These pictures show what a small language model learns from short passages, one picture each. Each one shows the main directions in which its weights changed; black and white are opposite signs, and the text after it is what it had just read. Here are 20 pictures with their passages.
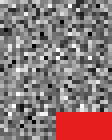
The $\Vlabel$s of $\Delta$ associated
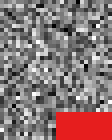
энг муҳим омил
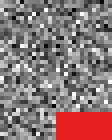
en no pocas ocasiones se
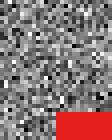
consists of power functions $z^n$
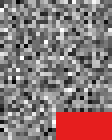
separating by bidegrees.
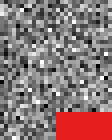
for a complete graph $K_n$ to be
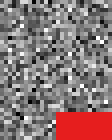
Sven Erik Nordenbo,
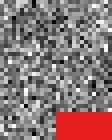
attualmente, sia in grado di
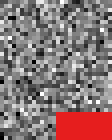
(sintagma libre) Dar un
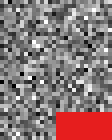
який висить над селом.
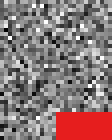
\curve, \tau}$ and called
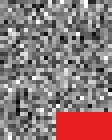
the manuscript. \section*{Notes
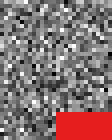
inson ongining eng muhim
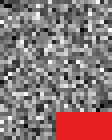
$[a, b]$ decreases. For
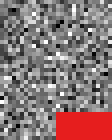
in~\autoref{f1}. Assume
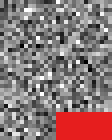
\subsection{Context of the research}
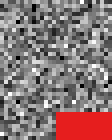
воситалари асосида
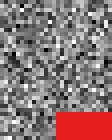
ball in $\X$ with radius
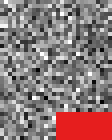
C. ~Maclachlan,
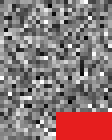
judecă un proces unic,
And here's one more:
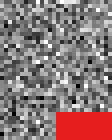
\equiv 0$. \begin{figure} \centering
